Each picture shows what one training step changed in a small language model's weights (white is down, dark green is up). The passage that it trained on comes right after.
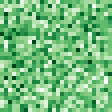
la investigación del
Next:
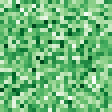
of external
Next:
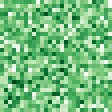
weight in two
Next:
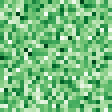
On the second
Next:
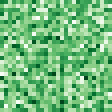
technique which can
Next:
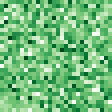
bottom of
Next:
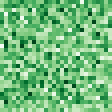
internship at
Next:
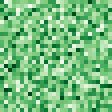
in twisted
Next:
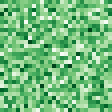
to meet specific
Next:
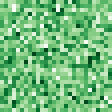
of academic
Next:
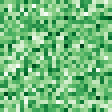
a Hub of
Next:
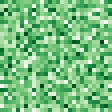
to continue
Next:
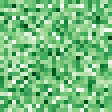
на рис.
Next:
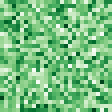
like substance
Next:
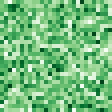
odam ham
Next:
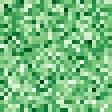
noticing that it
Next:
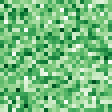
on Fundamental
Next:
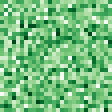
relative to the
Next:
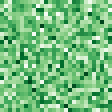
todos en
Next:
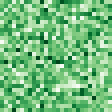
and rest of them
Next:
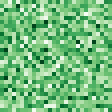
of the system for a
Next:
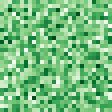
to Census
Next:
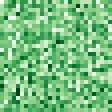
en Ciencias
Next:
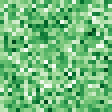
also according to their
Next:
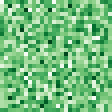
/ Taxi
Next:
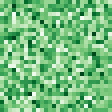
ng mga
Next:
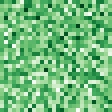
making. An
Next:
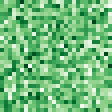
the main criterion
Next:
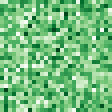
II. These
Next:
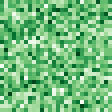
the opposite
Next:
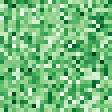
which state socialism
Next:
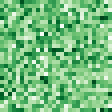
trapped in
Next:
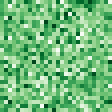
consumption of
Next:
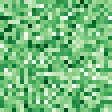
je TK
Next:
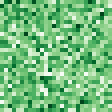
ha tenido
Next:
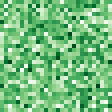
but increase the
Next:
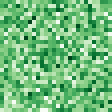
design was employed.
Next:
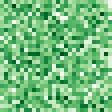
the samples, the
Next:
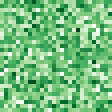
inflammation can
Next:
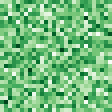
range of content
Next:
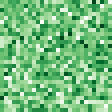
no desporto
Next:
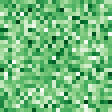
Stock of
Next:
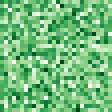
banks is the
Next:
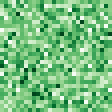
post facto and
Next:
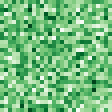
lo constituyen
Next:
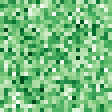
contour can be
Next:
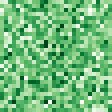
the research proposal,
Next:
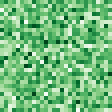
the teaching of
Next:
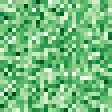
in patients with poor
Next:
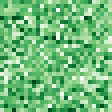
new shades about
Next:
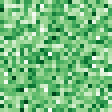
fast blood
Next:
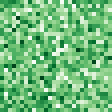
níveis de
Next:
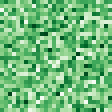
the five individual
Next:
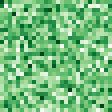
respondents are
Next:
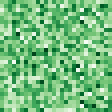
of ideas about
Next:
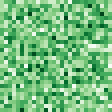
adapted and
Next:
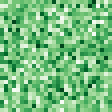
la publicité
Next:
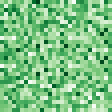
is carried out
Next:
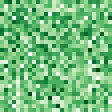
allow for the
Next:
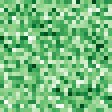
using screen
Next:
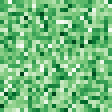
in Requirement
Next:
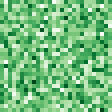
compared to developed
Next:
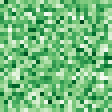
heb ik
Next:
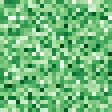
Depends on
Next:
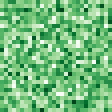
Salovey și
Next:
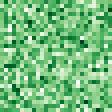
estimates of
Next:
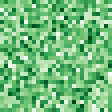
the machine
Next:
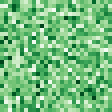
to develop reading
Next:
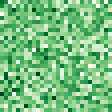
on the species,
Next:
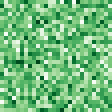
relationship between
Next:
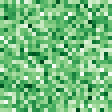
the universe,
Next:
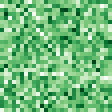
o paciente
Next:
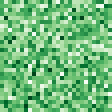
covered. In
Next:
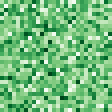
was used as such.
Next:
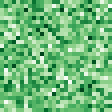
n'est pas
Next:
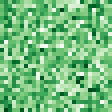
el momento
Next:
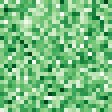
cambio regular
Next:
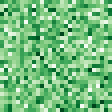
to indicate the general
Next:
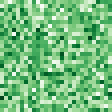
toekomst over
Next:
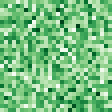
is presented. In
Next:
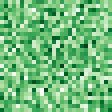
the right side
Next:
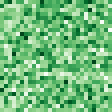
viento al
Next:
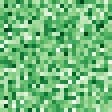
median viral
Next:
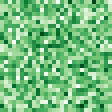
separation This
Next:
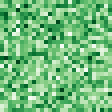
public positions in
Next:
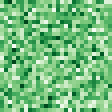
ou apenas sobre
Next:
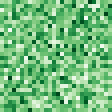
Component Based
